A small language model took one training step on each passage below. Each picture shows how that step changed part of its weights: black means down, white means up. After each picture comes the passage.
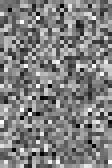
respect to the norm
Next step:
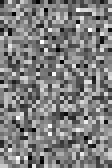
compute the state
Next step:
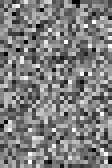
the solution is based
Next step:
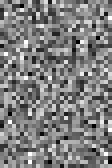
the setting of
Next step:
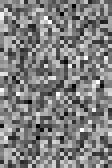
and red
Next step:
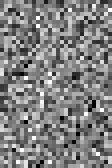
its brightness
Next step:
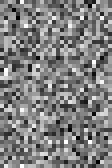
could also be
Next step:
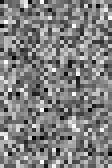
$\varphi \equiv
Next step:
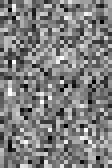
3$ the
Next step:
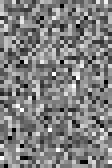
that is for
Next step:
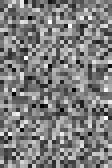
the water, the
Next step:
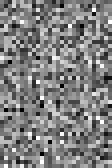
considering the
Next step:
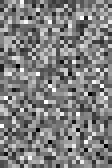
the resulting random
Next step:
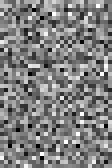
a few
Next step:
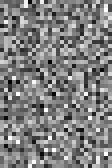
$\Lambda$ such
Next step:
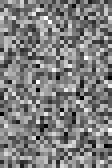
and designing
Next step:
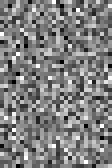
those events
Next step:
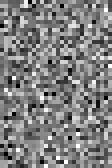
$\omega$ on
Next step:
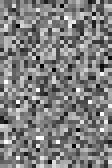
treatment methods
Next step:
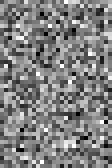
to all the
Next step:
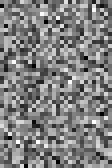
This accounted
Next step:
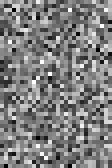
\item Let
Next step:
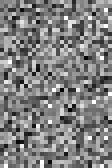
classes; the
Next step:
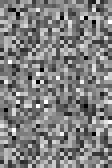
system for modeling
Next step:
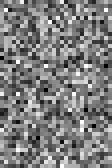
of computer
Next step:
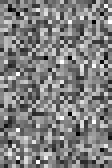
model. The
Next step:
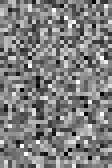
response rates
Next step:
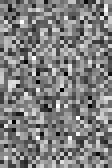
metric spaces
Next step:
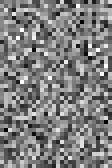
in form of
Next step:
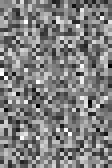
or coat
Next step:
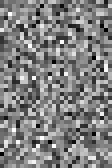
mode for a
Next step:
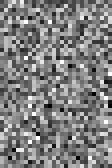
the volume
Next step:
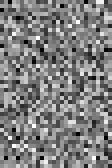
stress induced
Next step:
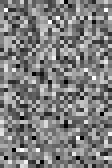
of three equations
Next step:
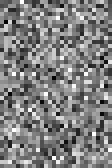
it we study the
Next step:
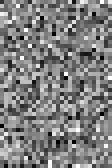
present days.
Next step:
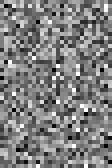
from above. In
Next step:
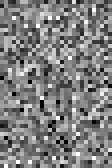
Let us consider a
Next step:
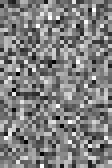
Let $M$
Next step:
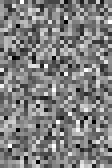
present paper. The
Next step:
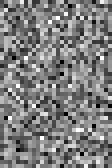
of this paper is
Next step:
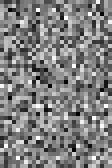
series by
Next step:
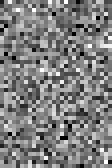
The dependence between
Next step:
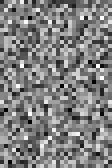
the project's
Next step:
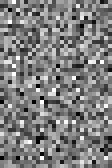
which has four
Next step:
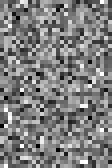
is open in
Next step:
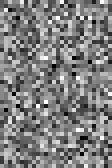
of the model can
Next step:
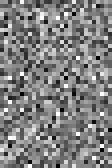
I vertex
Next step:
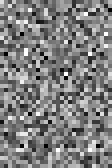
ordered normed
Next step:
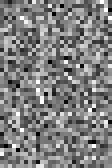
}$ on the
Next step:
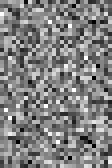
and the data analysis
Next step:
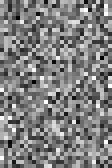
h \times
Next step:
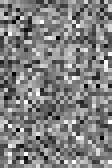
\text{ for
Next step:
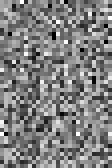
proof of that
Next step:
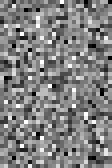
an intercept
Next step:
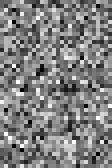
they are all
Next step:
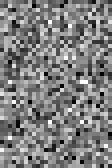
results, the
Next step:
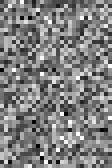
the family
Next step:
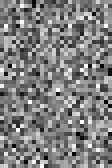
these groups, we
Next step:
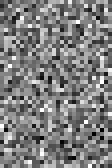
i$, then
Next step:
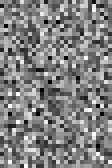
This procedure
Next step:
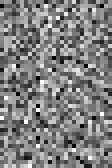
In contrast,
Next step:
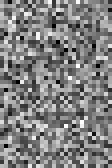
on IB number
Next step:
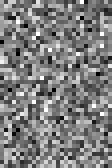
is earth
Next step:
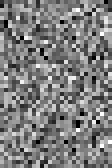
collections on
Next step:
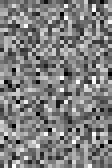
accuracy of
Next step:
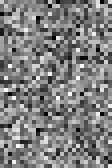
\noindent is
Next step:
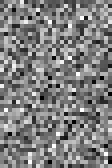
the dependency of
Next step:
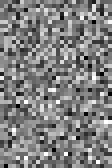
method for solving
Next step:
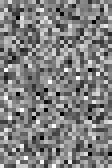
and $\psi$
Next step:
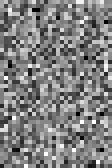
much similar to
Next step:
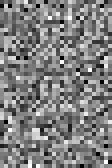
: The extension
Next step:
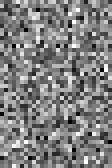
acid in
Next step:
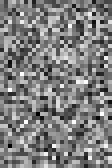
addition, the test
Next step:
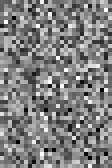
$z$ and
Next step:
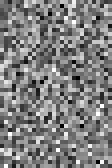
> \lambda)
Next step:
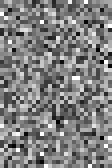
\sigma <
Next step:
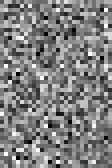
to be polite
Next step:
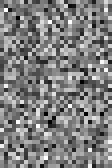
of age,
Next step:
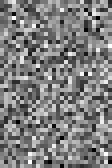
the complexity in
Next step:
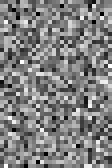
cohomology by
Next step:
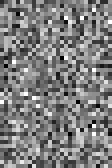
nature of
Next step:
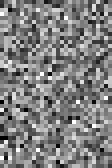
high school
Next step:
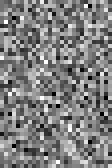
$f$ and
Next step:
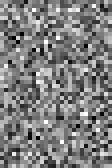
with cold
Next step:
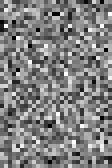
rank one}
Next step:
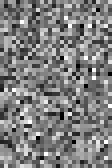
steps of the
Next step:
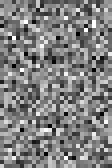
general sextic
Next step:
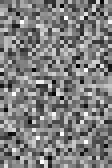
considered as a
